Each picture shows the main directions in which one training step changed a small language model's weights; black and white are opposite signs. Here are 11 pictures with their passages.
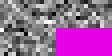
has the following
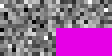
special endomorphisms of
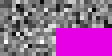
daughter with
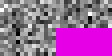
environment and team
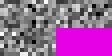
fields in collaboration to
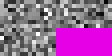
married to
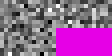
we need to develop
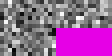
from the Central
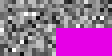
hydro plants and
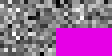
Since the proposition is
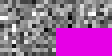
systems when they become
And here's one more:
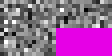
population are made by
